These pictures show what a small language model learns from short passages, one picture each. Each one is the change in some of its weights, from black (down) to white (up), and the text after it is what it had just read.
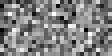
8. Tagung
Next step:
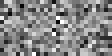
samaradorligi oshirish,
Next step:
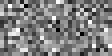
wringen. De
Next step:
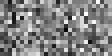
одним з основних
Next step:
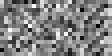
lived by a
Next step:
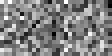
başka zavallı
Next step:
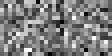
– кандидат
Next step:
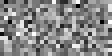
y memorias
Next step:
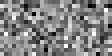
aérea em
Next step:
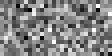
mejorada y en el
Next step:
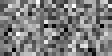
развития России на период
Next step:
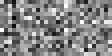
time to time
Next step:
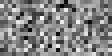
integral to modern
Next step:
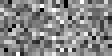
salud y comunicación
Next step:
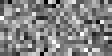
1. Conforme a
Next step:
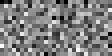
São Luís**.
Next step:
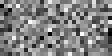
tecnológica es uno de
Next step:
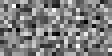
corrigen en el
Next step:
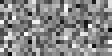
asarida mazkur
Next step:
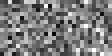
la regolamentazione
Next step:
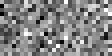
no permitir la
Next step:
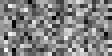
recrutement en
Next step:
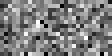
Сино по
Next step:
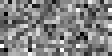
progrès en
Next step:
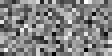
recesión (o
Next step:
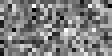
belegging in
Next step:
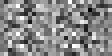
terbiasanya siswa
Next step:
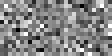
setor analisado
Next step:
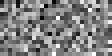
al juego y el
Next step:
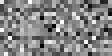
особливості організації
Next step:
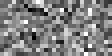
subiect al
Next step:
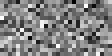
music; musical
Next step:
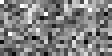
формы боли:
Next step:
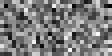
de inegalitatea
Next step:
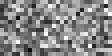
usaha para
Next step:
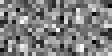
Zweitens wird
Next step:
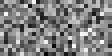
рр. в
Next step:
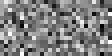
als minderwertig
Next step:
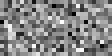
own risk.
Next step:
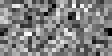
la misma realidad en
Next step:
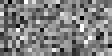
та власників
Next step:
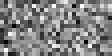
irsiy jihatdan
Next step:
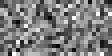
постановки опыта
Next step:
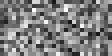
financièrement des
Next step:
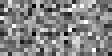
oshirilishi natijasida
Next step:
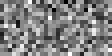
Além disso,
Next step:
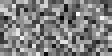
menggunakan skala
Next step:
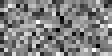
bu hayotga
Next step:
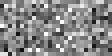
warga negara yang
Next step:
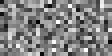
a lo largo del
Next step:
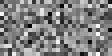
ба офият
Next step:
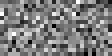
contrôlées sur
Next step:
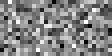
- o`quv
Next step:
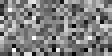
asosida o'quvchilarda
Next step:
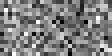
matematik bilimlar
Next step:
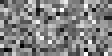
yordamida ishlab chiqarilgan
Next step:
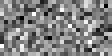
Stress paytida
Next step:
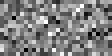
это название
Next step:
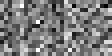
de la fresque
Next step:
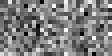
введенням у
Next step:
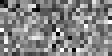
the visual arts
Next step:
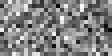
учун аксарият
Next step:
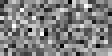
sua extensão
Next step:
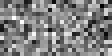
des entretiens
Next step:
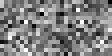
publication are also
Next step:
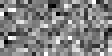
qui expliquent
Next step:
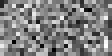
una lectura crítica
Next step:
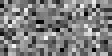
предметах и
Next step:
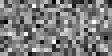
killed, is
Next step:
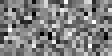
soat davomida
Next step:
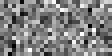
обеспечит высокую
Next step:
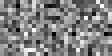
ya no vuelve
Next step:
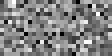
Flat display
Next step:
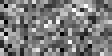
kvant soniga
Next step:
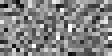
dos cidadãos
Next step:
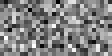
1. Paulina
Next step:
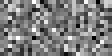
Группы по
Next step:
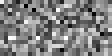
*non probability
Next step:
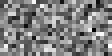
быть разделены
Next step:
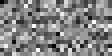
seguinte questionamento:
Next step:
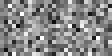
и санитарная
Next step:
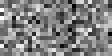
y generación de
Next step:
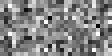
a través de su
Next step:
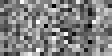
Incentiva a
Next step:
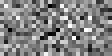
momento em que isto
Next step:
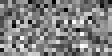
implementation in the
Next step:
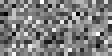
como um meio de
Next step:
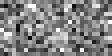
de acción de las
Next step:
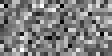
S, Colson
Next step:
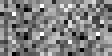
mismo y de los
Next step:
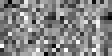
за счёт
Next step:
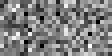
kiradi. Ularning
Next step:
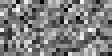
стигми та
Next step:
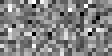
radio qabul
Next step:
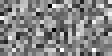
decizie este
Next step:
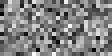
boshlang'ich maktab
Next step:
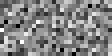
tadqiqotning umumiy
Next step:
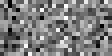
з Андрієм
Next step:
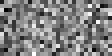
In principle, the
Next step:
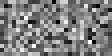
modern pedagogical technologies
